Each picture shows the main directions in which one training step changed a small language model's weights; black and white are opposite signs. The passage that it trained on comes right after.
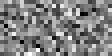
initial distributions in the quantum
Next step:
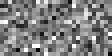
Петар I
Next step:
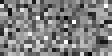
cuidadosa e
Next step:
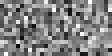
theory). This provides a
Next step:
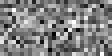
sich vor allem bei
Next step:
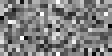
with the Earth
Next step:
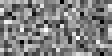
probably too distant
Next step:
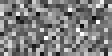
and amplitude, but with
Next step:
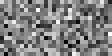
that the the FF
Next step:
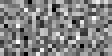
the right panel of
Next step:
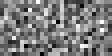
qui s'est
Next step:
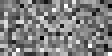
that leverages
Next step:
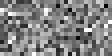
Jan Sperling
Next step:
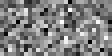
ko'p hollarda
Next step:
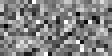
vector rotates in
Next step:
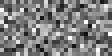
at the same time the
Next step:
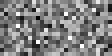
the same time, but
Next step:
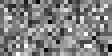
para establecer un
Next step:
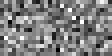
small value of the fine
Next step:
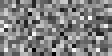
constants are uniform
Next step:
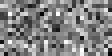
de maneira
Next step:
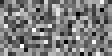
applying here the corresponding
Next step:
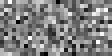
convolutional neural
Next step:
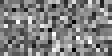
the above expression,
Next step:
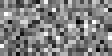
a bias in the
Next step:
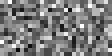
te trekken,
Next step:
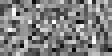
independently from each
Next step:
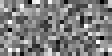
signals of $J$
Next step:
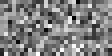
this is a drop
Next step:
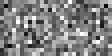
- Tang Y.
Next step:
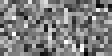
shaped jets. Such
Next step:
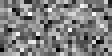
va Ibn
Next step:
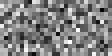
range of users with tools
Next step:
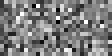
is minimized when both
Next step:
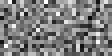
un environnement
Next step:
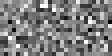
work. In filled
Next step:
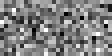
quasiparticle weight is
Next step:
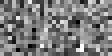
keep track of
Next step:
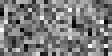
la autora de este
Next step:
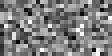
and $y$ for
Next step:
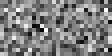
no como mero
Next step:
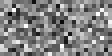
зона при
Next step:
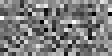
Multiple uses
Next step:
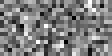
Instead, we
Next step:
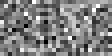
to edge effects.
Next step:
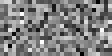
the ultimate
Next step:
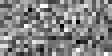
também o seria.
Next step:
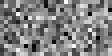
*El món
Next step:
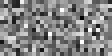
The Allan deviation
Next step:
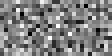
already integrated out all
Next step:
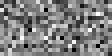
their asymptotic value of
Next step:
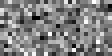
Aqli zaif
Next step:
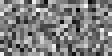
simplicity, and due
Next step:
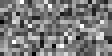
– по методу
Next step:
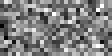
din ziua în
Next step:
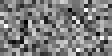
WSRT are shown
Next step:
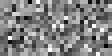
of the buffer is
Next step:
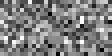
reduce the risk of
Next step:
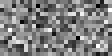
times so that the statistical
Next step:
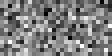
doença de
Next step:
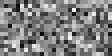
jamiyat hayotida
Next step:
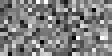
того, как
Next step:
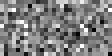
(in units of
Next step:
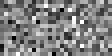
one, yields larger perturbation
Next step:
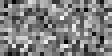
adalah kebebasan
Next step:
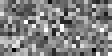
all the possible contractions
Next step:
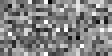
of their evaluation. Since
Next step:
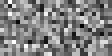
En Küçük
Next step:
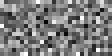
accretion rate plot for both
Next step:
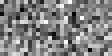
e os comprimentos
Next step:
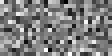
probability distribution, independent of
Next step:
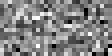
двух -
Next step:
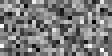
a soft magnetic character with
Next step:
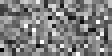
O'zbekiston xalqaro
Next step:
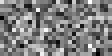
found before observationally
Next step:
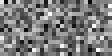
in this article, the
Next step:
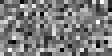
biridir. 5.
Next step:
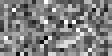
conhecer membros
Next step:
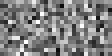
данной статье
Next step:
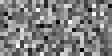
one measures the response
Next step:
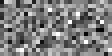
provide experiment results and address
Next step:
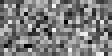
la historia y los
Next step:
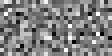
u yoki bu turdagi
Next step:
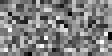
There have been many
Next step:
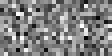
Hamiltonians'' {\em
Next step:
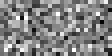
equivalent score from similar
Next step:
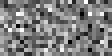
spike at the
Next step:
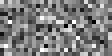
for improving the quality
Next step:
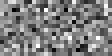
Sciences, Professor,
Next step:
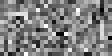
в следующие
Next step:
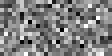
approach can be found in
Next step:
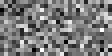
in the tracking
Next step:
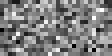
perfectly superposed
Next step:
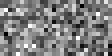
cedro y
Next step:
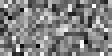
on the nucleon structure
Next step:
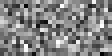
correlations which cannot be described
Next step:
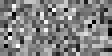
biri bo’lib
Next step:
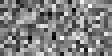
spacing). The
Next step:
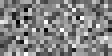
si'*, a document
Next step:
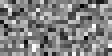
reveal the internal structure of
